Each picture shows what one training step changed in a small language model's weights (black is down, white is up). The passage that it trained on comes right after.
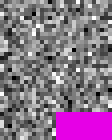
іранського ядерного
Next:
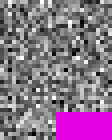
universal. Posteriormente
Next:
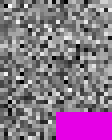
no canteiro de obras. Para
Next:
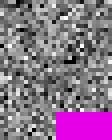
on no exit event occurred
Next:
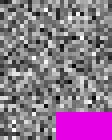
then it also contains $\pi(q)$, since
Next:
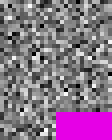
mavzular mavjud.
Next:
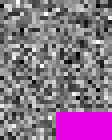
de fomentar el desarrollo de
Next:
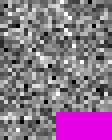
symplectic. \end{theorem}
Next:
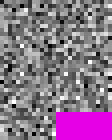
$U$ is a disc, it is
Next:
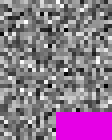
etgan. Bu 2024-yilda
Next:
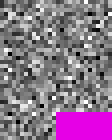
of $k$-walks in $G$
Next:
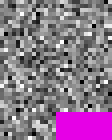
Multisensorische Zeichen
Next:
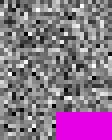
contain arbitrary members
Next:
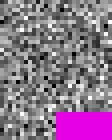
qualidade genética. A
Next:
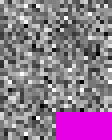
\mathbb N} \]%$, for all
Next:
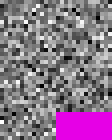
we have \begin{eqnarray*} && \D
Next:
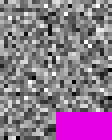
RO‘YXATI 1.
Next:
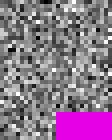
Write $Y$ as a directed
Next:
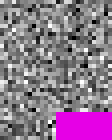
in controle * Het beëindigen
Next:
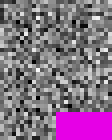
the famous blow-up result
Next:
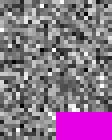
setup & solve & nc& CN
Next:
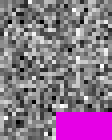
vertex algebra structure. The center of
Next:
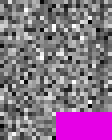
aquests adolescents més
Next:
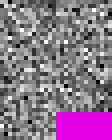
mente recebe das imagens.
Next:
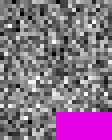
recall some basic notions of
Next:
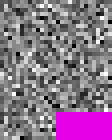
Las ratas fueron
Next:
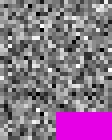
the mesh $M_2$, are
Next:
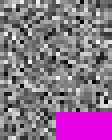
"manager" birligining
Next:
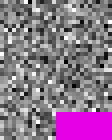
a lokalita severne od
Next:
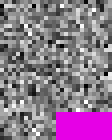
Движение ритма
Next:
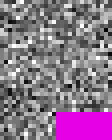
series for $\SU(2)$. For a
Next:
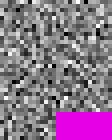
ham erta qiziqish
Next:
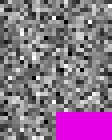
we see that this function has class ${\cal
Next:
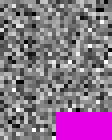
una búsqueda de la
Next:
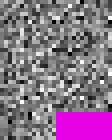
bags was applied. These
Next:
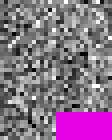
at least one eigenvalue is equal
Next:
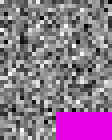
$A\otimes_{R} C =
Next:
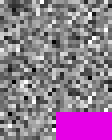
Associações Rurais. O
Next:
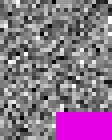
with a norm $d_{\Pi}$ inducing
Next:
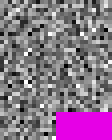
so called \emph{"quantum
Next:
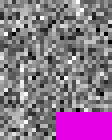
bahs, estetik idealni
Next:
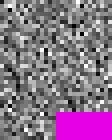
yönetiminde üst
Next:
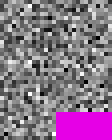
delito, tampoco es común
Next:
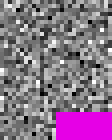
o locatário para que este
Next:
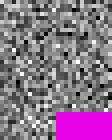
quejosa. Es decir, la
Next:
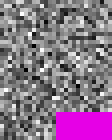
referitoare la ajutoarele
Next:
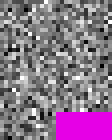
Pers betreft: de Hoge
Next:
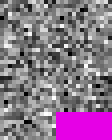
the sequence can be made independent of
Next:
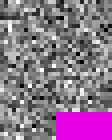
two polynomials of degree
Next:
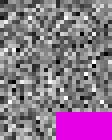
of $x\in\mathcal{D}$
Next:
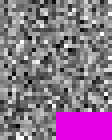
Dirichlet $L$-functions
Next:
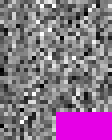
of potential geometries of
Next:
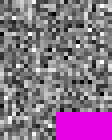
a lado, verifica-se que a
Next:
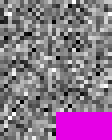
can be carried out in $\X$.
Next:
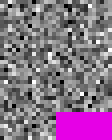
is a powerful tool that
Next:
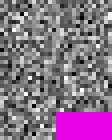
is supported at the level of
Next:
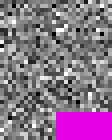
$ u_t \coloneqq \arg
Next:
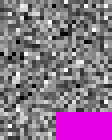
continu 3.2.1. Définition
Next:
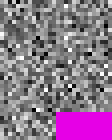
Kavkaz, O‘rta
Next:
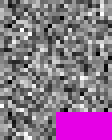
e a divisão do trabalho por
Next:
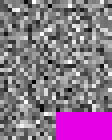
Let $I_q$ be the contraction
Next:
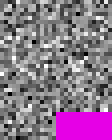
sadece ekonomik bir
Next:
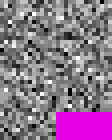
tais transformações traziam
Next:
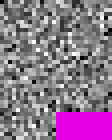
ularga “Kim ko‘p
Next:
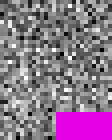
$\preceq$ of $\Omega$ and define
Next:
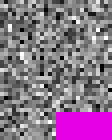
associative algebra $B$ with
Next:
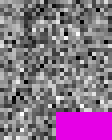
artikel hebben wij
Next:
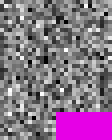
подчеркивая, что
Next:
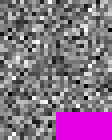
of compactly supported distributions
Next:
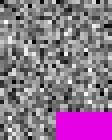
$\varsigma(s,x)$ about
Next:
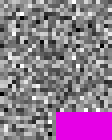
ekanligini ta'kidlash
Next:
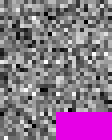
stable under continuous weight preserving
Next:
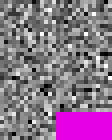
situación de vulnerabilidad entre
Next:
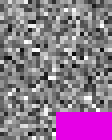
shkala bo'yicha
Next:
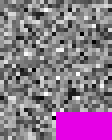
$T$ where $A\subsetneq T$
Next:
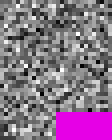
is continuous and every point in $\Omega$ has
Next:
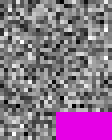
appear only on the diagonal
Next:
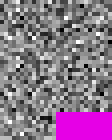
tetrahedral (Tet)
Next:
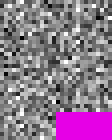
points. This definition is weaker than our
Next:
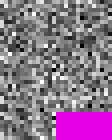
ega. Ushbu qismda
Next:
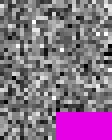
single-variable case being a particular
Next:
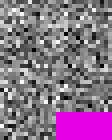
a także redakcjach
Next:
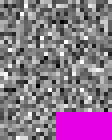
Logistics*. New
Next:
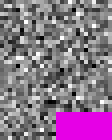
энергии речных
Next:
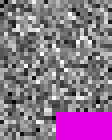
is given in \cite[Sections
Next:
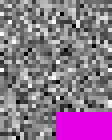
України [6] та
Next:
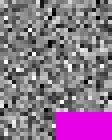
» Wydrukowano w
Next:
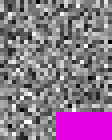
For arbitrary r.i. space
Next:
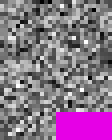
et, depuis la rentrée
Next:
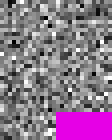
A. Arab tili.
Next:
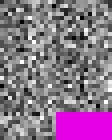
every relatively compact open set $\Omega\subset
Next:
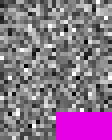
abu yang tersisa saat
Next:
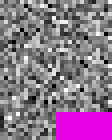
Siyosiy barqarorlik
